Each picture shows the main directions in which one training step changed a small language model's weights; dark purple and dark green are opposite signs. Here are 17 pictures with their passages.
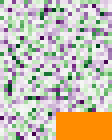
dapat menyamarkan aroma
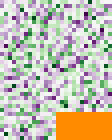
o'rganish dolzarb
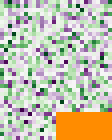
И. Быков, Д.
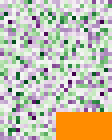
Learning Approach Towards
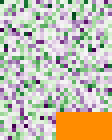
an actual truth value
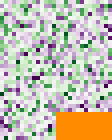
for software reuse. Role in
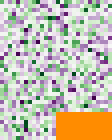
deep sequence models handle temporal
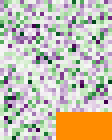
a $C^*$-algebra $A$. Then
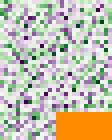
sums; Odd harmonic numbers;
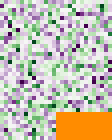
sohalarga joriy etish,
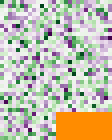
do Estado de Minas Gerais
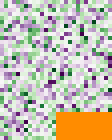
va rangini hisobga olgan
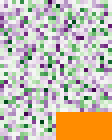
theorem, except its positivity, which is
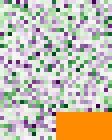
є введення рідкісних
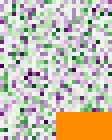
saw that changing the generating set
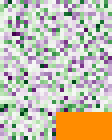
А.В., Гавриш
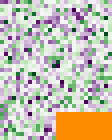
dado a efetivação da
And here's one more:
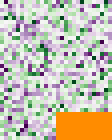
spaces endowed with the scalar
